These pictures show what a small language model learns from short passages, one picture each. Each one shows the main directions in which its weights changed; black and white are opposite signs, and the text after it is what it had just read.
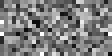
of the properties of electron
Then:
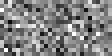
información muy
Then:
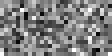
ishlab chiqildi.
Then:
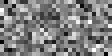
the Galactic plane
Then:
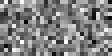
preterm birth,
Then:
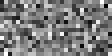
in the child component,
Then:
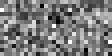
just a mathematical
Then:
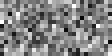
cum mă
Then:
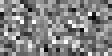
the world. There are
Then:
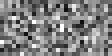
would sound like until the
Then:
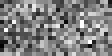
| Rio de
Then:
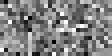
ad esibirsi
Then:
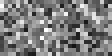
The area is the
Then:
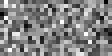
cultura. Além
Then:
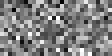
remaining age groups. In
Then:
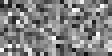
to appearance of a
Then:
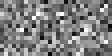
*problems with
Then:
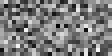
з відривом
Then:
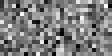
of two main functional
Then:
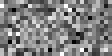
is then linked to
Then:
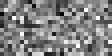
by Sequence
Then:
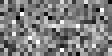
religion, lack
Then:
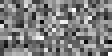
01: Input
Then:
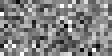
these things are
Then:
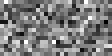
За последние
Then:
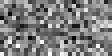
ishlar bilan ham
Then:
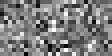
vertical and horizontal
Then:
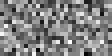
fluctuations are present. To
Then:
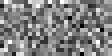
Fermi surface gives rise to
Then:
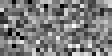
necessary to satisfy the
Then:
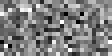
particles or modifications
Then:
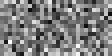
nature of organically modified
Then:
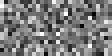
Cluster in the
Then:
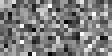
Clinical Chemistry
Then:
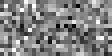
OF CHEWING
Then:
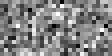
cultural dos povos
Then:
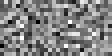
low to higher energies the
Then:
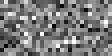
a coping mechanism to
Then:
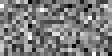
explicit forms of the
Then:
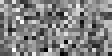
Naturally the electron
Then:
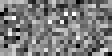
provides an opportunity to
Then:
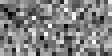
``good" than
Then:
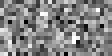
lack of skilled
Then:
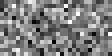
around the nucleus.
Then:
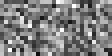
under PNM
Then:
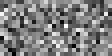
achieved between the two
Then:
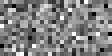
respect to unknown
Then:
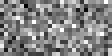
the operating mode
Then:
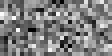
Classification As mentioned In
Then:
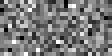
not when it has
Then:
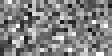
tension $\tau$
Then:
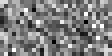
accuracy of data.
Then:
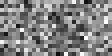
it a special property of
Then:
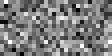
направленного на
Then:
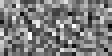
of formation of the
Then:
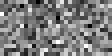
bottom panels).
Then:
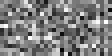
should. Now,
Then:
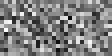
phenomenon, for which
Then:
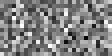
each work, not total
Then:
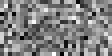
the trusted library,
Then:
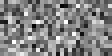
selection method based on
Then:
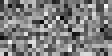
BDS system is
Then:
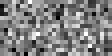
voltage ranges from 0
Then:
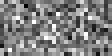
the flow parameters.
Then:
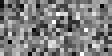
front and a relatively
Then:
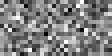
consider the case with
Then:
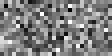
studies ZOE's
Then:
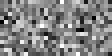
aytib, bu
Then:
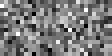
whose component fields are complex
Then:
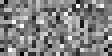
30 foizdan
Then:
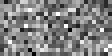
в России
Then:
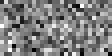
for EPC follow
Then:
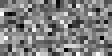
The scenes include
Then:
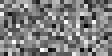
mean both the gauge field
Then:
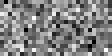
V\t$, the
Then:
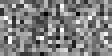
delivered in a
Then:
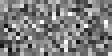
pozitiv al
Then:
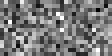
normativa. La
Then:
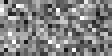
to deal with a
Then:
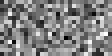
to be in the
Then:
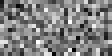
model colour and magnitude
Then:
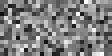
where one can identify a
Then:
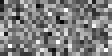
in and the average was
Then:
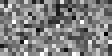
bases de dados:
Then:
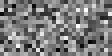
fully microscopic theory
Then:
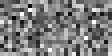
behind of this would
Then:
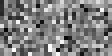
and connected autonomous
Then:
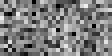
maior (I -
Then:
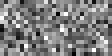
and\ \citenamefont
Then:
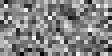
ahamiyat kasb
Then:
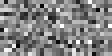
a process in which a
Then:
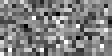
dengan menggunakan
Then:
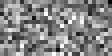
spin-wave dispersion
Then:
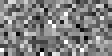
alba* ed
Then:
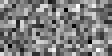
laser pulse energy and
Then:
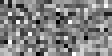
to apples' comparison
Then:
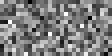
Let us note that the
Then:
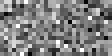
Someone could not build
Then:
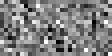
the mean of complete
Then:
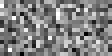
of 5 μm and
